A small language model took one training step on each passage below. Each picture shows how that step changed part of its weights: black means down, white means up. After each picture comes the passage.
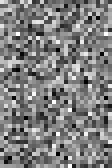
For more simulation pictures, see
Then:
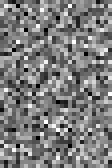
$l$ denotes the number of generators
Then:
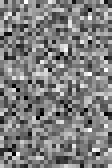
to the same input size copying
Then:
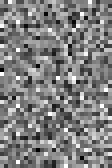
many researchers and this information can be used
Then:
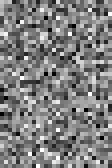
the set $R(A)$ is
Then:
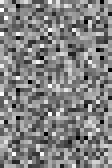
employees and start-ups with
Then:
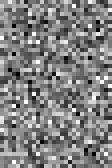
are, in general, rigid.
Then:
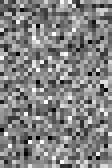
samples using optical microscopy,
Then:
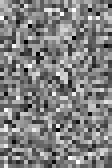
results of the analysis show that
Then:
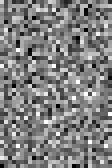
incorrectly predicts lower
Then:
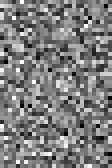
its market value is expected to
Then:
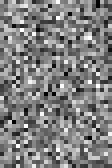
not significant. The model for
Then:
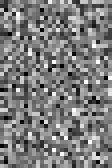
of fish species in Lake
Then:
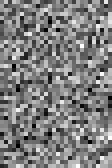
\noindent \textbf{Definition 4}:
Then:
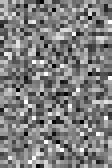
of shortened generation interval and increased
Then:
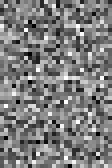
here our list of examples and leave it
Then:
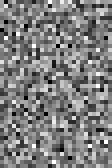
large-scale fire experiments and
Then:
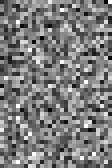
and Johnson (2019)
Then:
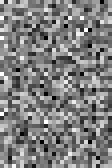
observed that buildings were extracted successfully
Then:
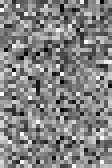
data automatically, leaving the
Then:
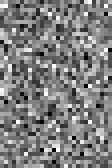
a $kX$-module and
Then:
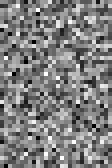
Atmosphere and Ocean},
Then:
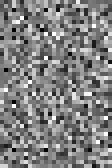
Hecke type. The
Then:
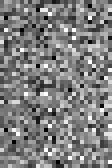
cm {\bf Lemma 2.1}
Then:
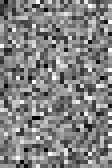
Medical College/National University
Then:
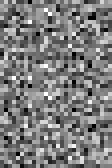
result. \qed \noindent
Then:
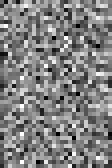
financial partnership between developed and developing
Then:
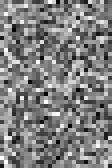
not be used to compute the mould
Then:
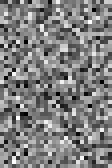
the field of criminal law have expressed their
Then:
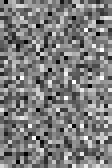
media How much time do you spend
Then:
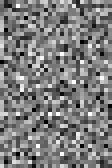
The reaction vessel was kept
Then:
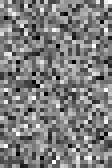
be the smallest index $i \in
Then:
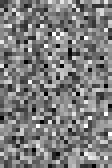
of Slovak art
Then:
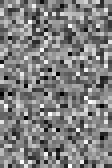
status of socio-demography
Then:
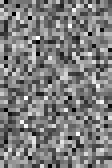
international economic system and the overcoming
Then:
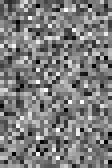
show that $sp_{c}
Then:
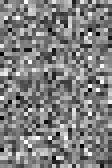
to preoperative indications to decrease
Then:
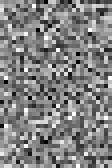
, and automatically detecting and
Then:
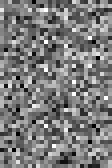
particular case. Assume that a partial order
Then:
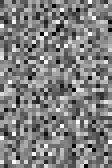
Please don't message each other
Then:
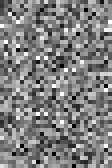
Report MONTH AND
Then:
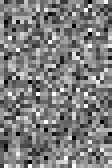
wish next president of
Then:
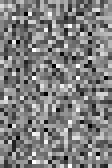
is closely related to the higher order differential
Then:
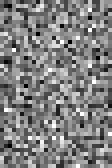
word. The authors considered methods of
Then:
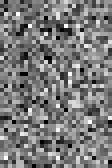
of $S$. The term
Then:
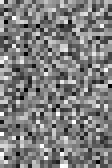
the singular values decreases rapidly from the
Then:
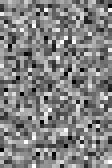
changed current is sent to the load
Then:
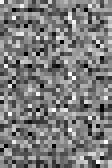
measurement range 20% ~ 90%
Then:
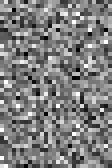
\begin{abstract} In this
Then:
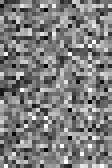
Science and Research Data Management Thematic
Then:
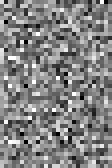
the movement of people, including
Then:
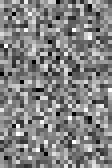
However ?, with EVN
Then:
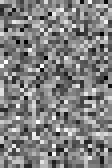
naively, would require additional
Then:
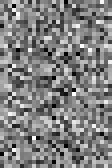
that are out of scope here, for
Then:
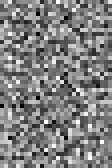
from either implicit scheme or explicit scheme
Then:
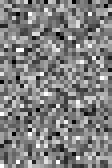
as a result of early marriages
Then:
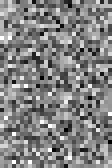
necessarily representable as a frame operator.
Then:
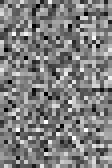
certification plan for HyVICE
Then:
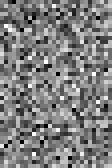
main components of an air flow generator
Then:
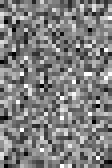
intervention remains the primary treatment option for
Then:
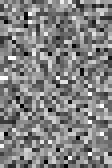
body, while we practice the
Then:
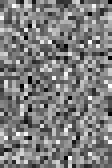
helps us access to the most accurate results
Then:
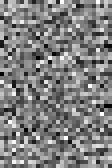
not a tree, then it has a
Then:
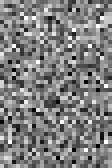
\oplus ( p_L \cap
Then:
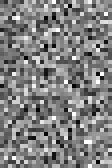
to: (4) establish effective communication
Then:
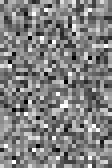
reference to group solidarity. According to
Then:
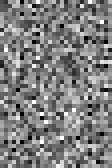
EGR", *Applied
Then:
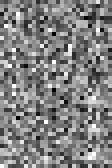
of feasible sets in nonlinear programming,
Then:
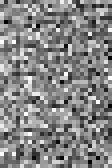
better positioned to adopt sustainable
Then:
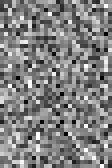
Hausdorff distance
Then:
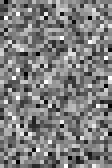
the NAS of Ukraine
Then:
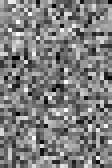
scenario, therefore the computed differences in water
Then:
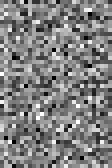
has demonstrated that such systems can be solved
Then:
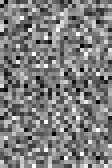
social media in building strong institutions through
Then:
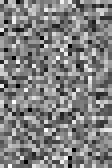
predicts the influence of social media on
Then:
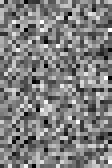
professionals supporting the SSH
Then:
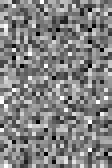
occurs. The presence of this deformation indicates
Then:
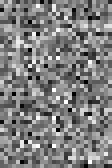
optimization algorithms for solving robotics inverse
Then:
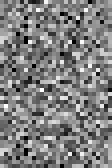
number field is generated by the special values
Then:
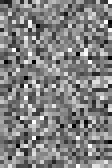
KAM theory, Regul.
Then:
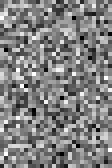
disease, provided the currently recommended interventions are
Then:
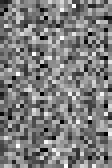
of Dentistry,
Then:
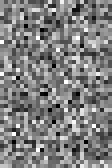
part for structural adaptation. Instead of
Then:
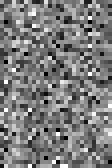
perturbation of a standard round
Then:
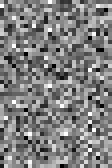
we get the total number of
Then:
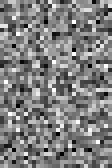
week. The formula for
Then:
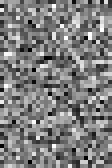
\noindent{\bf Proof of Proposition
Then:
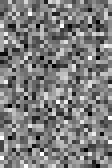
there has been a significant amount of research
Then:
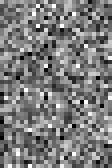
set of solutions $${\mathcal
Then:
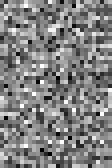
access to their health data; -
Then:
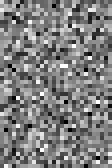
to studying focal points. The
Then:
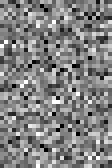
studies have been conducted in laboratories
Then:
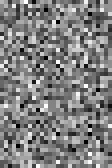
in both thalassaemia
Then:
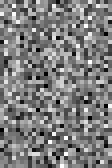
canonical additive character of $H$,
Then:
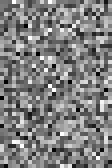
monitoring and optical cameras,
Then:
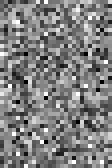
In addition, adolescents in
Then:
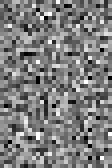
following ad-hoc annotation
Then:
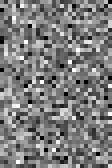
skin while maintaining its natural
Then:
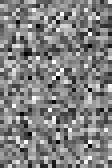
method with interior penalties},
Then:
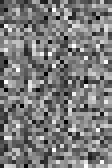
iteration theorem of Section 5 of
